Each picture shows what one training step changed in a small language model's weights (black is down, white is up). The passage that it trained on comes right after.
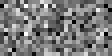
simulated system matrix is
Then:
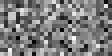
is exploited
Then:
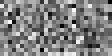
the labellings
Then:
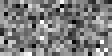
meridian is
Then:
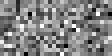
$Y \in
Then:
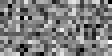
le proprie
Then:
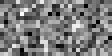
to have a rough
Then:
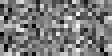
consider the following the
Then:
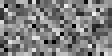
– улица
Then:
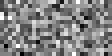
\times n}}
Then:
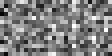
ржання та
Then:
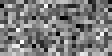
bound system is the
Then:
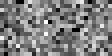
For example, let
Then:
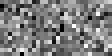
that $q\circ
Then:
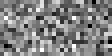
та профкому
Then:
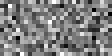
vectors; \item
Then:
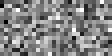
a given permutation
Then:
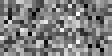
by the definition of the
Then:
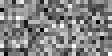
0}$ valued
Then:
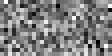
of edges on the graph
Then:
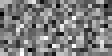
unital we usually
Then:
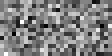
Ao questionar sobre
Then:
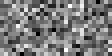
het archiveren
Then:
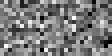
equalization of each of
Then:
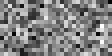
LMP in an
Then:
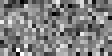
развитие –
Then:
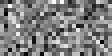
as $x \to
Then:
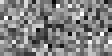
- Weiß
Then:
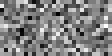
The introduction of the
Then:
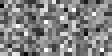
standard model $\dd$.
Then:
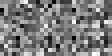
This is not a
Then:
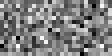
&\quad if not.}
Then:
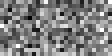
and taking a
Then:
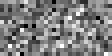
show the existence in 5
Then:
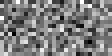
in AD Class
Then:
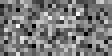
implies that the set
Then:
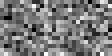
Bu ularga
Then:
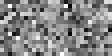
A bis G)
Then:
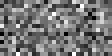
be expressed as
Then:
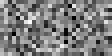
reflejado en la
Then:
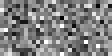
ko'p ishlar
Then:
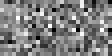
fundamentale în
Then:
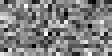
along these lines is
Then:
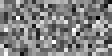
leiders van
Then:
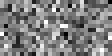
Universiteti –
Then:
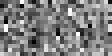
in Section 4, where
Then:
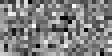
no banco de
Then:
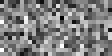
chegar até
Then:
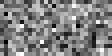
root $\lambda$
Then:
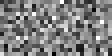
of quality control
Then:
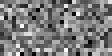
is the Kneser
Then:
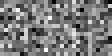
consecutive positive
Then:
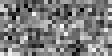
the branching
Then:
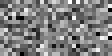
di bawah
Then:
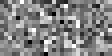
errors for %
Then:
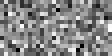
2$ of dimension
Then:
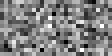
where its first coordinate
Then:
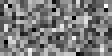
measure of temporal
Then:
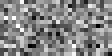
\Delta)$ on a
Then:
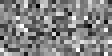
Connect est
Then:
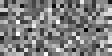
como Sistema de
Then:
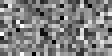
que tenemos
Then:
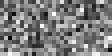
the assertion
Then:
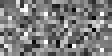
then be solved in
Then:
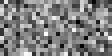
solution, we consider the
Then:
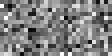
des matières
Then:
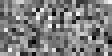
in the coordinate variables
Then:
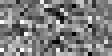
у оквиру
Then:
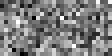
saw that for
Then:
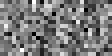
apressadas podem
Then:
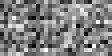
$\eps$ the
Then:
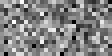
random column $c
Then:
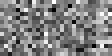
dark pool
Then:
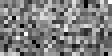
form an open set.
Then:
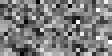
yang lebih
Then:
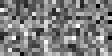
effectively modeling
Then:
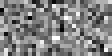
Let $u\in
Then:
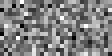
B$, is given by
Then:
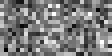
com as identidades
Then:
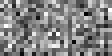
// Terra.
